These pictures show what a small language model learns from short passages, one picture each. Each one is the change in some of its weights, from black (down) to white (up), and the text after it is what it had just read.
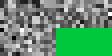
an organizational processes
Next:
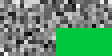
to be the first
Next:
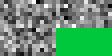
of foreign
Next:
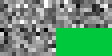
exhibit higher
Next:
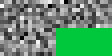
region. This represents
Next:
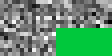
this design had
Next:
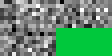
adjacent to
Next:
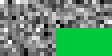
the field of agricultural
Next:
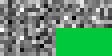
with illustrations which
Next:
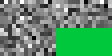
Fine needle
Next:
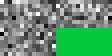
the threshold behavior
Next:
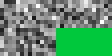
a suspension
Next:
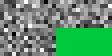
no informed consent
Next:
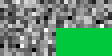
to represent normal activity
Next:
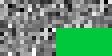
substantially reduce
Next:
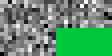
tried indoor
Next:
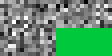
they are directly
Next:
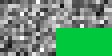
might transform into
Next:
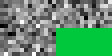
SiP based
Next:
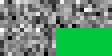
the contribution of
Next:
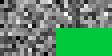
Science Center,
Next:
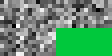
was analyzed through
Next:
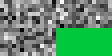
in the case of
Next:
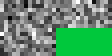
dilutions of
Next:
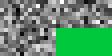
impedance in
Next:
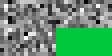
outputs and outcomes
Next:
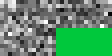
demonstrate the
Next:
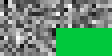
stakeholders identified in the
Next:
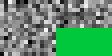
spatial model, and
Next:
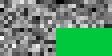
by daily
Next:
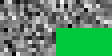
the state is achieved
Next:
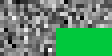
the experiment. They
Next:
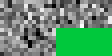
PK, which
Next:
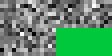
de Oro
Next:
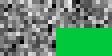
present thorough
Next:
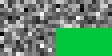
following issues can be
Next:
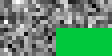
for the dynamic
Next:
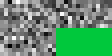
the system.
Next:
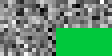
does not capture
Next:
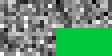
cultural point of
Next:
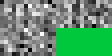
go out there.
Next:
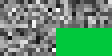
in naturally
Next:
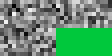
in the curing
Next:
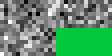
significant predictors
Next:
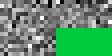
c) If
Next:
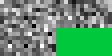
the teacher,
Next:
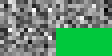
combination of the variables
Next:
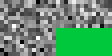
the AE's
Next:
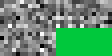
this article:
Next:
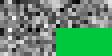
the analysis and base
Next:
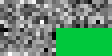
of social assistance
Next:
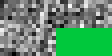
loss factor, and
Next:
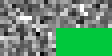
pulp mill,
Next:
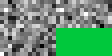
process the data signal
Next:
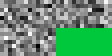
query, resulting
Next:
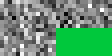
the type of various
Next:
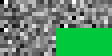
operates per
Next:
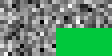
and key performance
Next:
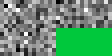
These parts called
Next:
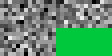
crops grown
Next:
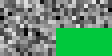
only one material,
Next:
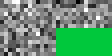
enjoy the
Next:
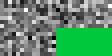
mechanisms, and
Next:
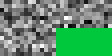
of naming and
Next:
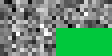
becoming more
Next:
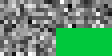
faced by the
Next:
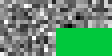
mental health conditions
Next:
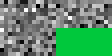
landforms corresponding
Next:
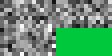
of the global
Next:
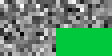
signals using power
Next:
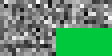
We used software for
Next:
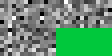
consensus and
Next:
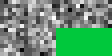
model audit,
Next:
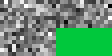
were visited on
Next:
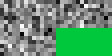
through various platform such
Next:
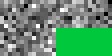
validity of the
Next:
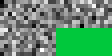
databases still
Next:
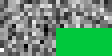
away from all
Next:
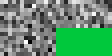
the dispute
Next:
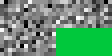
where R_s
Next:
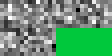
structure segment to
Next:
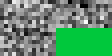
relevant to the
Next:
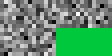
The findings reveal that
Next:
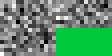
ensure that their work
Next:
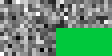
the obtained output voltage
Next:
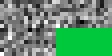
School of
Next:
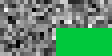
for obtaining user
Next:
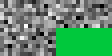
technical difficulties
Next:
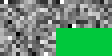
patients were included,
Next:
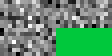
applies to
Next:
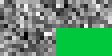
a further 5
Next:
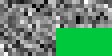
that ae used
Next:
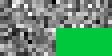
from the Fig.
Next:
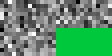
different pests in
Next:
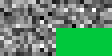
of approximations and
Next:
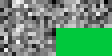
from the inner
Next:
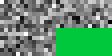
This study was
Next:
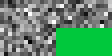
describe the
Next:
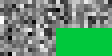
in concurrent
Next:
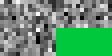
the pressure of the
